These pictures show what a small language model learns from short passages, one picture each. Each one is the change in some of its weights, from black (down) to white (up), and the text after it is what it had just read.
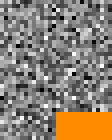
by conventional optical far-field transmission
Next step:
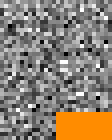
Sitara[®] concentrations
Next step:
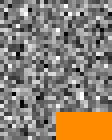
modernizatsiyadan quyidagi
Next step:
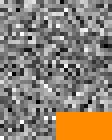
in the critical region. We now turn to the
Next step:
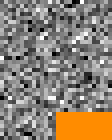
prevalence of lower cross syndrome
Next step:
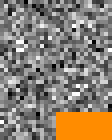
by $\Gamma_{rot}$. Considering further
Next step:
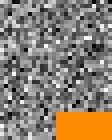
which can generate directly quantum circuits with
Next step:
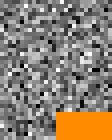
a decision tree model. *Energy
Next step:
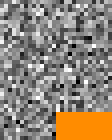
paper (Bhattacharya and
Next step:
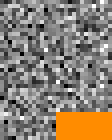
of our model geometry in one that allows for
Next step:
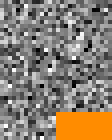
octant degeneracies are left
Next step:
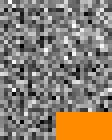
not surprising as the adaptive distribution
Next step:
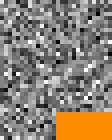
vector dimensions in Eqs. (3) and
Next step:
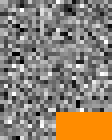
a {\bf 0-1} quadratic
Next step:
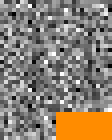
das Ziel, ein Netzwerk
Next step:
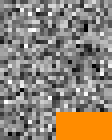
ratio between the angular and radial speed of
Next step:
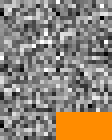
bahwa hasil belajar siswa yang
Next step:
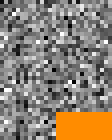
dinámica fatalista de los
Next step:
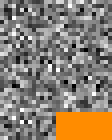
250 with a particular method m , P_m
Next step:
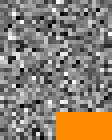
different methods. In p+p collisions,
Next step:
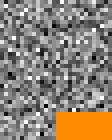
do Porto**, [s.
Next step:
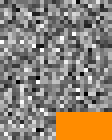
pasayishi kuzatildi. Bu
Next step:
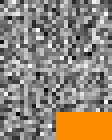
колючий дріт та
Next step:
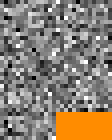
assertion that there are no weaknesses in
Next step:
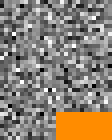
RLG union catalogue under the
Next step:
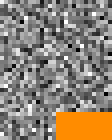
the related normalized modal power spectrum can be seen
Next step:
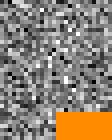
spherically symmetric sphaleron solutions
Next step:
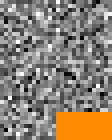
searches was studied in the context of the
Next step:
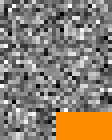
their altruistic behavior in the long run.
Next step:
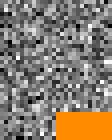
alta afinidade desses compostos
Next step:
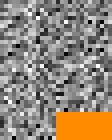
*wa ma* o *Wama* o
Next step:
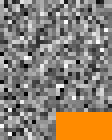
The resultant spectrum was compared for any spectrum changes.
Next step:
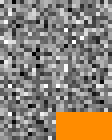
de la digitalización administrativa,
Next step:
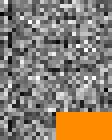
30 hoofdtoestellen.
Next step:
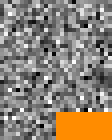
student learning outcomes, 3) the
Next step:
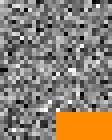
sodium nitrite reacts with the
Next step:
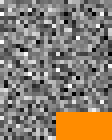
a floating object and even more by a large
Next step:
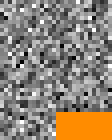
completeness and decimeter-level accuracy for
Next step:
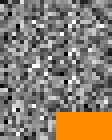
stress at $t=1s$ is
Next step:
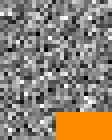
the major influencing factor for facial
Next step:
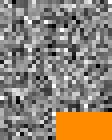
das pacientes tratadas com
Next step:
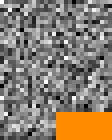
made to decision-makers for the
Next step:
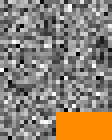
I \text{ (the } n \times n
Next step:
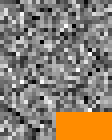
and Web Attacks:} The
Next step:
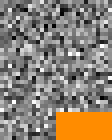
the matrices $Z^{\prime}\left(
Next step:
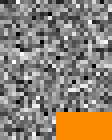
the S-polarized pump
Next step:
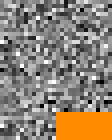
of citizens is determined by their
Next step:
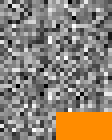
con un grado de neutralidad $\langle
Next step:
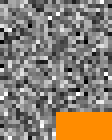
Fingerstick tests are performed
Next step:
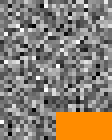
lessen discomfort. Clove is
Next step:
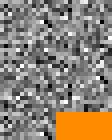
applied field, depending on the type of
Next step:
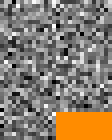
to reduce an incentive to perform
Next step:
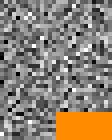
вариантов. Данные
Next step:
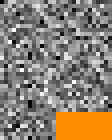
overall performances of the new design and how the
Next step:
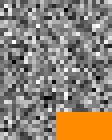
natijalariga ko'ra,
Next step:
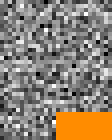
level of expertise required, and scope for
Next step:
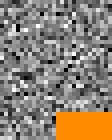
CDR and equalizer under different
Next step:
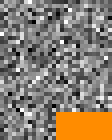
appropriate for the geodynamo. In
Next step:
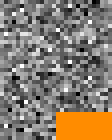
holder surfaces therefore do not contribute
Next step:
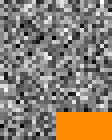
technologies to reach people at the comfort
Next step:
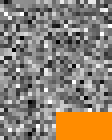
wells. The stellar component of the
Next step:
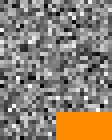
case for several of our fields). The conventionally
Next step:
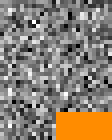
jamiyatimizning oldida
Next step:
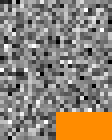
is non-negative, odd, and
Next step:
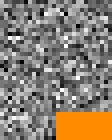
expose DMP content (either
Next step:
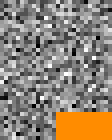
\partial_\mu \,\langle \Phi'
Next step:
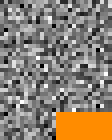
noise created by the engines is important
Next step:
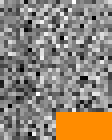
illegal practice has on vulture
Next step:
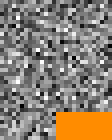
are guides to the eye.}
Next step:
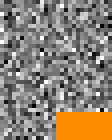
left 2x2cms Euthyroid
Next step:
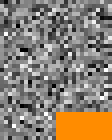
the atoms at fixed positions. We found
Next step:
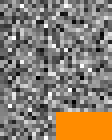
la Puerta de la Carne
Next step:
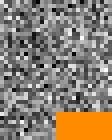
29 No change Registering Property
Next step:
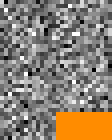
or pointed galaxy surveys. For
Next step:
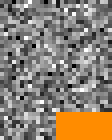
from the point source (with the point source
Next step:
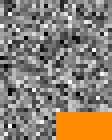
term $\mathbf{r}^{\alpha\beta} =
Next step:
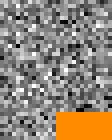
ланцюги постачання;
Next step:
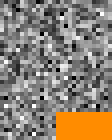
10 Black Holstein) were
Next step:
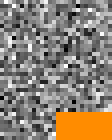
Sh.K. Jismoniy tarbiya
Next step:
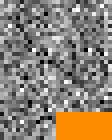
the Chandrasekhar mass (Ch
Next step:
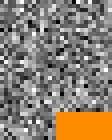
reinforcement. Future research in the
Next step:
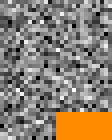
necesidades de orientación de los
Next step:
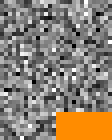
was used. Laboratory Animals For
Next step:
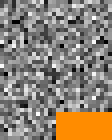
artísticas comunitarias.
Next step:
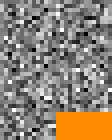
x Netherlands, 4x
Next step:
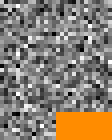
proceeding to calculate polarons.
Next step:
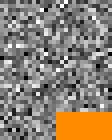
iurdano—posee a decir
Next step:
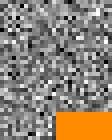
- N°8 Ingeniera
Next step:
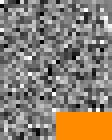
subsamples show the same qualitative behaviour,
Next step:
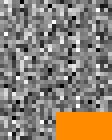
the release of organic acids,
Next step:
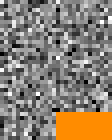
(PhD) in Pedagogy
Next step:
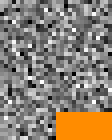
a frequency-doubled diode laser for
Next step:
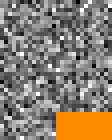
cuales el Humanismo
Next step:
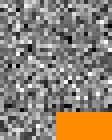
to the field [53]. The results of the
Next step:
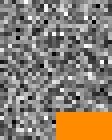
training dataset, it offers a mechanism to identify
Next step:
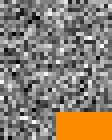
publications Please describe the track
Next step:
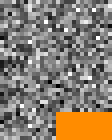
energy difference between $E_i$ and
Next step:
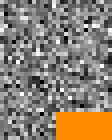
nanocomplexes which remained in
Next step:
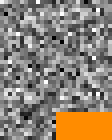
uchun ma'lum vaqtni
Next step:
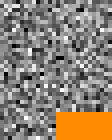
more to work status than gender, as men
